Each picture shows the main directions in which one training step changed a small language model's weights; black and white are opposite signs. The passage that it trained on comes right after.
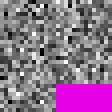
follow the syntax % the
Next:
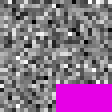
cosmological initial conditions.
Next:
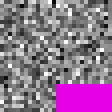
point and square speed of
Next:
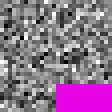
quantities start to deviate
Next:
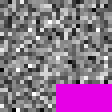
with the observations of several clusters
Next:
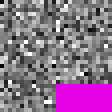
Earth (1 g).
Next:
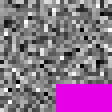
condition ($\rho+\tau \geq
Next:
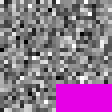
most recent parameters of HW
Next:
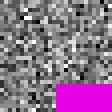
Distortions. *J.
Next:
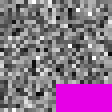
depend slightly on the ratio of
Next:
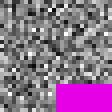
top Nb film is shown in Figure
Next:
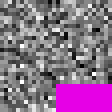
of $\Delta T$ between the hot
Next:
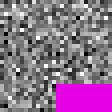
forward-scattering interactions.
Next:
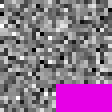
part of the virtual
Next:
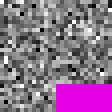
``initial state'' for two-time
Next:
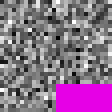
electron can be scattered by
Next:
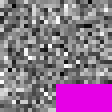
For both gender conversion
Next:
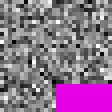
demonstrate a dependence of the
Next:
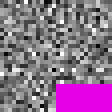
exploiting the correlations among
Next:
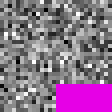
galactic scale outflows
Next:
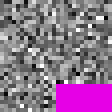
be explained in a similar
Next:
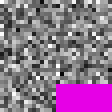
factors, therefore affecting
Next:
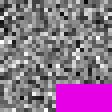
Note that instead naive
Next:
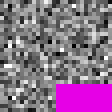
transmission of X-rays
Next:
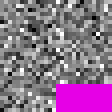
is light? Explain in a
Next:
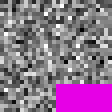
transfer reactions, is
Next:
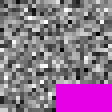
} \end{abstract}
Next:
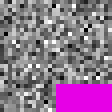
an increase of the cavity
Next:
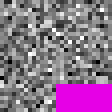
the gateway. In that
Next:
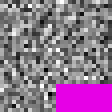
coverage area is covered
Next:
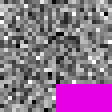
identification, $w(\nu)$ can
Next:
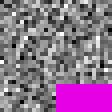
H$ at various temperatures with a
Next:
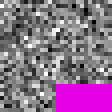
G.~Sch\"utz and
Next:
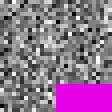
a function of luminosity,
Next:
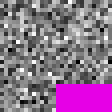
charm is negative. Hence
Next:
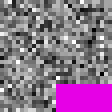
the quark and lepton
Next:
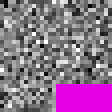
summed the direct and dispersed
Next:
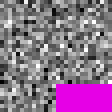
property, resulting from
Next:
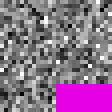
of MESGTs without
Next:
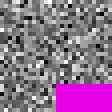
strength $J$. The
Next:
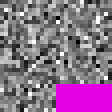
being revolutionised by the
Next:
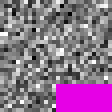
emission was found to be $\approx
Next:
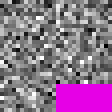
$\rho_0$ is an initial state
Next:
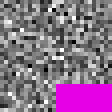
fluorescence or both of
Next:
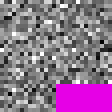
a generic solution for the new dynamical
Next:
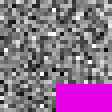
ratio, thereby ensuring identical
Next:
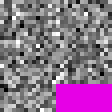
we discuss the achieved results by
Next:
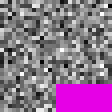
to diferent SP basis
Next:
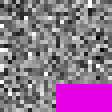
\label{firstpage} The
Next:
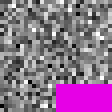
represents the total byte size (in
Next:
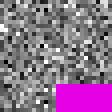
dust coma, if it is present
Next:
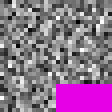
the tracking is quite
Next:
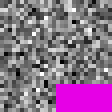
of these instabilities; and their
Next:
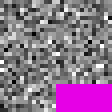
That the CMS kinematic
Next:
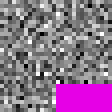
and W. R. L.
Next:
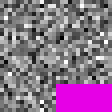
bottom axis counting the
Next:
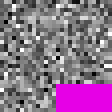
where $i$ is an integer time
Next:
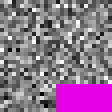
the optimistic dust model, a
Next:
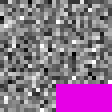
useful model derived from the
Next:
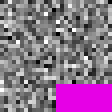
physical system at the phase transition
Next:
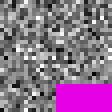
is a $(n+m)\times
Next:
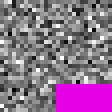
the total gravitational binding
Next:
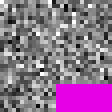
points should be stressed a
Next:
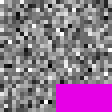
should not exceed a few
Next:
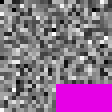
electrode is optionally
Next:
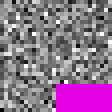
entirely in the foreground
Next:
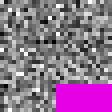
The network could learn where in the domain
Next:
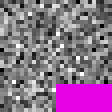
i,\rm target}|.
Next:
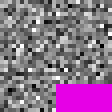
from the enhanced one when the
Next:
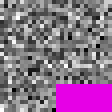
of aging, same as in previous
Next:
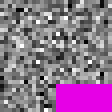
conclude on the existence of a
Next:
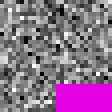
letters indicate the configuration of
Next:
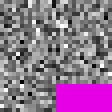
third Hedin equation relates
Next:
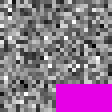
to strong at a certain
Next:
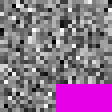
strongly interferes with the scattering
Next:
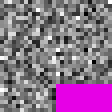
this case, the critical point is
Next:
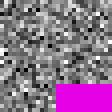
**Figure 8** Simulation
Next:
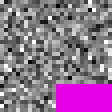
Therefore, care must be
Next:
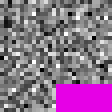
simple IPE scheme is
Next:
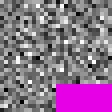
harmonic gauge to the
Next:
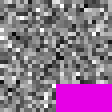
this scale can reach the level of
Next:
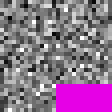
at the centre of these
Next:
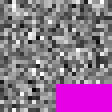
reported the alternative way
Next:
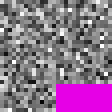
quite different way. At high
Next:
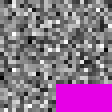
the sampling variance of
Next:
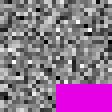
this LDE estimate to the
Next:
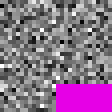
appear on the surface at a given
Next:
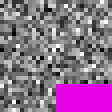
grid, partitioning and
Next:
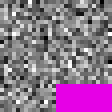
self-assembly of
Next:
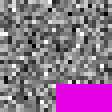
perfect gas with a uniform
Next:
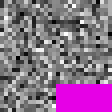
tidal downsizing
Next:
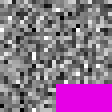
individual predictions with
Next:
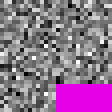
the ability to be predictive. It
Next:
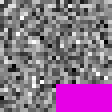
(4D) is given only for those
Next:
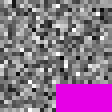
the air carrier in the
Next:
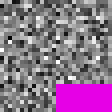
$F_\tau$ is an
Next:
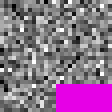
susceptibilities for
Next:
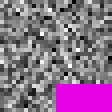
exact factorization practitioners
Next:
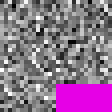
is dynamically generated, with the
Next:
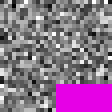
is conducted to identify the
